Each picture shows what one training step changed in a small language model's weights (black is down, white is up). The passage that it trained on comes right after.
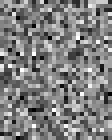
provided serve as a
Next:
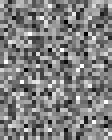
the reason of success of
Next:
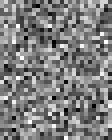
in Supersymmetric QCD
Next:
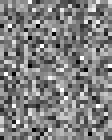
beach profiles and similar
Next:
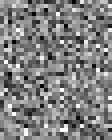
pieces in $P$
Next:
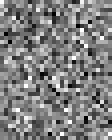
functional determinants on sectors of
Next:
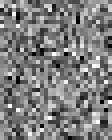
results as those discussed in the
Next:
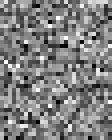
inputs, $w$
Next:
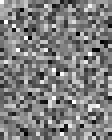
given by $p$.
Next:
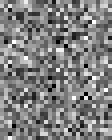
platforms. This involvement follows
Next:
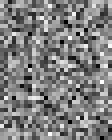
the stress intensity of the
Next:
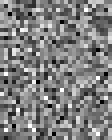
of two random variables:
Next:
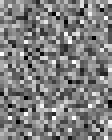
black hole is considered to be
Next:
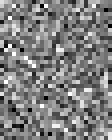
near-by sources only.
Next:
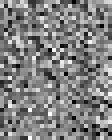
lack of freedom and no opportunity
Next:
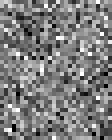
during the Bosch process
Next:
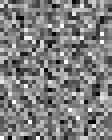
for that can be the
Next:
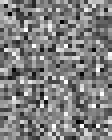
of object-oriented
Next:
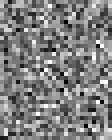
the particles is reported in Table
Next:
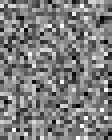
for an independent way of
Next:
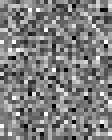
do this by virtue of
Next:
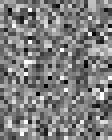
either of the sets of inequalities
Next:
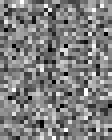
actual structure of the Higgs
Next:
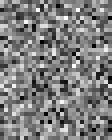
that $\m \circ
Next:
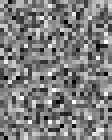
the Heritage Smell Library
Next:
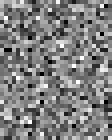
qualitatively impact the
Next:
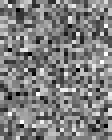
to certain levels or categories of
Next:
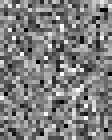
are obtained by fixing the
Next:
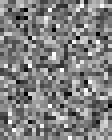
his computations of the
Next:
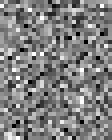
can help me take past
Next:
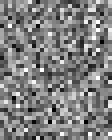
be the result of finding different
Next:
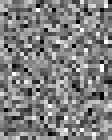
way that suits their
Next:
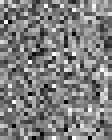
word is chosen as the one
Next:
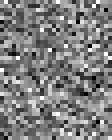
with the long baseline between
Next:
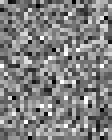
\midrule Positive
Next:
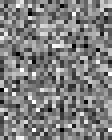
DDoS attack and its
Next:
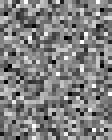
have a substantial effect on the
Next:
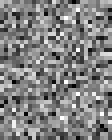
path and seeks above all
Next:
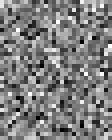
angles, we have
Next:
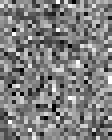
through a maximum. Plots
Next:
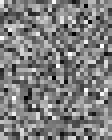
right to counsel for
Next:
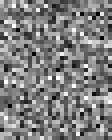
denoted by bold symbols.
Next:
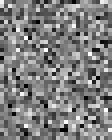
behavior of $r$. If
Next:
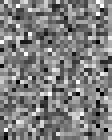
were: total soluble
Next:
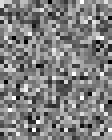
framework we explore the possible bound
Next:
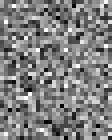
explosive transient
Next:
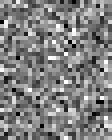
coalescence model
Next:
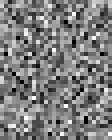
the vicinity of
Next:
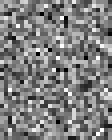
used in the 2020 paper by
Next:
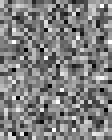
their natural habitats
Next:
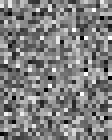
objective has stronger curvature along a
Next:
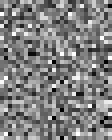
\end{rem} For
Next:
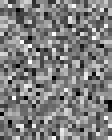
to complex calculations, including
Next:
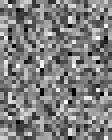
to the creation of the
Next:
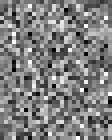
{journal} {\bibinfo
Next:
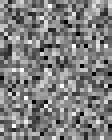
the parameters $\cc$ and
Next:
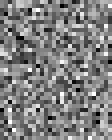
K)$ to be the capacity
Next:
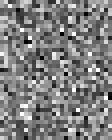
to gain a statistical understanding of
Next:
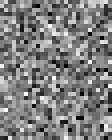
in the steam line or
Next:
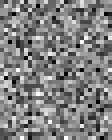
of Sects 4-7
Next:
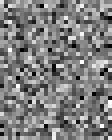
Under natural conditions, we
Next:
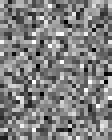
the minimum, now becomes
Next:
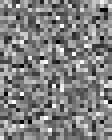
are already confirmed.
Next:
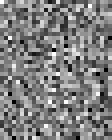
robust rate is the same as
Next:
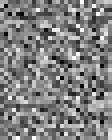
on the severity of the
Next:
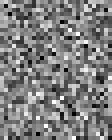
of heterotic string
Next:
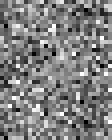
\onbb signal in the
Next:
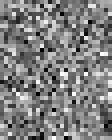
different asymmetry measurements,
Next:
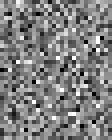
stellar components formed at the same
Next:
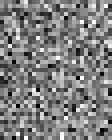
utilized for bridges with
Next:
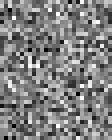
study. Data Availability
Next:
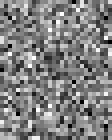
dog will not look at
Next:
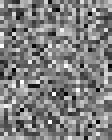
studies and is consistent with the
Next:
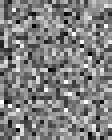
a flip pair, the
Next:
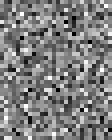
such a family we denote by
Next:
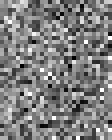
resolved stars can be used
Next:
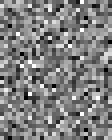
ohms. The solutions
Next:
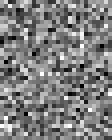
to the literature on rural
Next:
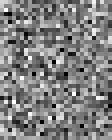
chain of these bio-based
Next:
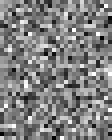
Let $\eta\colon
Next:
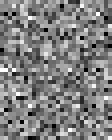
foliation $\A$
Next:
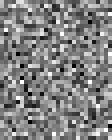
respect to its center, because
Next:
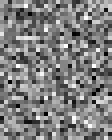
which triggering attention to find
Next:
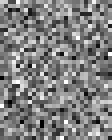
- Rountree,
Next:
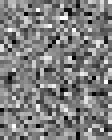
$a+\alpha$ is
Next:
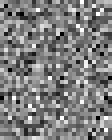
on all input parameters of
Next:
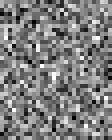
questions related to the same
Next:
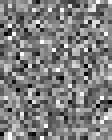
be performed. For dynamic prediction
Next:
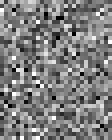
statistical fluctuation, and
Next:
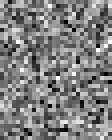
the $v, w,
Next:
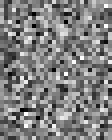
a strongly connected directed graph
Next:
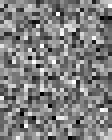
paper \cite{12}
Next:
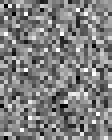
trivalent rare earth
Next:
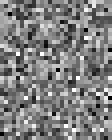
of a side corresponds to about
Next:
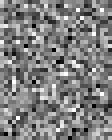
that \begin{align}
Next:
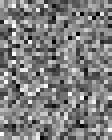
denoted by $\oplus$, we
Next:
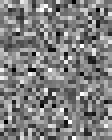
formed in localized areas that
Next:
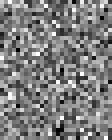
coding theory, and quantum
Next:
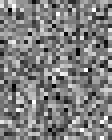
sizes is difficult. However,
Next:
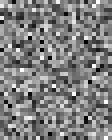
by means of a super kernel
